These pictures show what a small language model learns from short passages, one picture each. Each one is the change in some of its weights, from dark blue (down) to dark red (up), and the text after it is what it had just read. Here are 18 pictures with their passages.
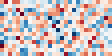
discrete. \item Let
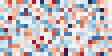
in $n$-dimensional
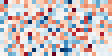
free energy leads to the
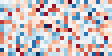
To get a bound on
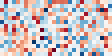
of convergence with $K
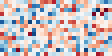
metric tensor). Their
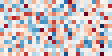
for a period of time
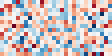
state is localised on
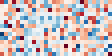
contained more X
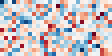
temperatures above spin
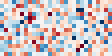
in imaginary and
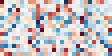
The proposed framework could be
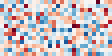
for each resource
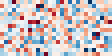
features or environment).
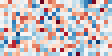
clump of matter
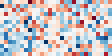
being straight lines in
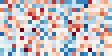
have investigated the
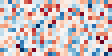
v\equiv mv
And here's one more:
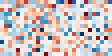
the parton disk
